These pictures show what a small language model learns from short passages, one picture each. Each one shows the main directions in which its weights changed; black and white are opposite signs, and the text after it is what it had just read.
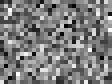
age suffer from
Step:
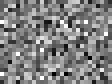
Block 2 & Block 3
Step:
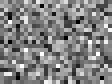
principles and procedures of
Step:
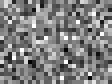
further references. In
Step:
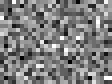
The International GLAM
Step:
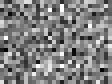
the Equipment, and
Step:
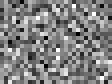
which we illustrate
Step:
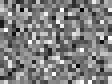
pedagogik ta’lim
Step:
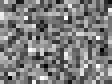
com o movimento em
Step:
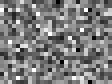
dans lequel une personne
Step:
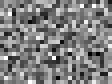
that covers the other identified
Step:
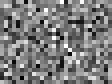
to such an algorithm as the
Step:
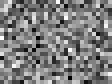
и фокус на
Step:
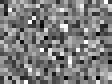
factors. However, if all this
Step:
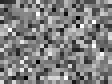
sections of the bundle
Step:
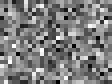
local Morrey spaces.
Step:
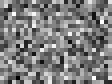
associated with the diffusion of
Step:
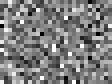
Acad. Sci.
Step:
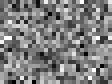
from equations (2.4).
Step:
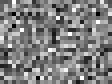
Wiener measure $w$
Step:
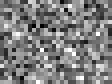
anos, sobretudo a
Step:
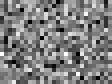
regression analysis test. It
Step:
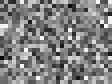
gauge equivalence is
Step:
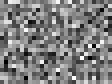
the ones discussed in Theorem
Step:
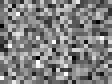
mi sembrerebbe
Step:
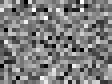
gravado o seu
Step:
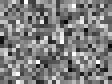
the pilot design and if
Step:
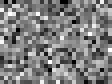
oder Verlinkung
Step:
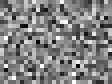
buffers and equipment
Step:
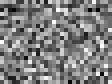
be reached. Cases
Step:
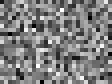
case. The idea is that
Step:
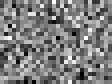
$K = V$, then
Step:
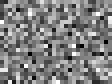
to the tank and a
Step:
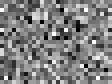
неучастию в
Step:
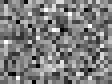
esquecendo de lado
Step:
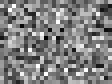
– в рамках
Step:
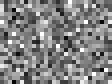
if $M_r\ne
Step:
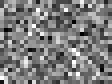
\mathcal U_{\lambda,
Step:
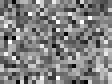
$M$ is a map
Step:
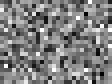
a perfect matching
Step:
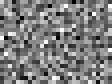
market is not Pareto
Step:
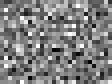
economic and societal
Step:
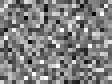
we obtain \begin{eqnarray}
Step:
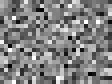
[1]. GBA may
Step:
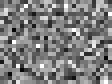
will depend on the results of the
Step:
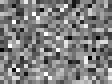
topological types (the same
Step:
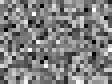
figura anterior,
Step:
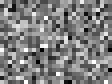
differential equations does not apply.
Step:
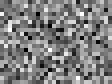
procedures of the examination.
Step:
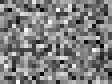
possible degree of a generator of
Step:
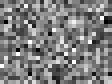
of these, the four factors
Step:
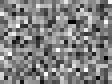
of Nursing officers
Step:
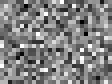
implies \begin{eqnarray}
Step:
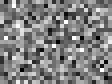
Exclusion - Patients
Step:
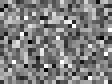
mais confiam.
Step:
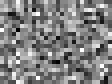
beyond the study of
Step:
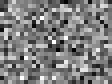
is complex, even hybrid
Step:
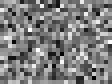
congruence in the
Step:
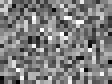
и правовых
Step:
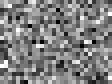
en catamarán el
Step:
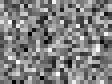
and one operative site
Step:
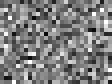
for Paracetamol =
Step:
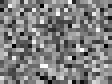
restricted to $\Sigma$
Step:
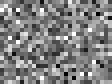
$Z \in \mathfrak
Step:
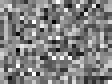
near grain storage
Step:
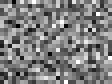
it is likely to separate
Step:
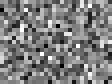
by determining the technological parameters
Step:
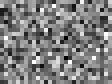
- Apriliyantini
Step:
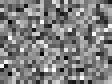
been carried out with a view
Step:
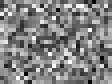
personality changes, (1)
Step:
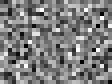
preservation and modern
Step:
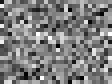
that there is hardly any
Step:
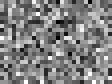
Stone-\v Cech
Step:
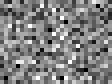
Natural Language Inference
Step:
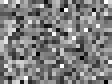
in cui Slobodan
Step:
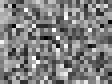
e sensibilidade a
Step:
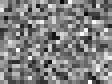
manifold modeled in a
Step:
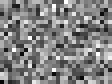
water moves so this is
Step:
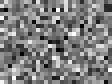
moral de la educación
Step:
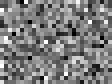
kun talabidir.
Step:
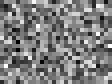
$f(x)$ be an
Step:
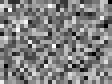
of Uzbekistan.
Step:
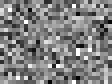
image of the cusp set
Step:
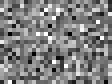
that the error probability hold for
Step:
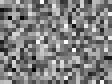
(ilustrado na cor
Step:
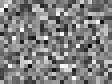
\max_{u \in
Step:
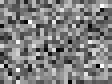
not be neglected for
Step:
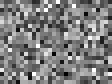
addressed his brothers
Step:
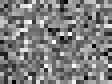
2\le i\le
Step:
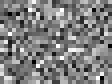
- Abad, J. ve
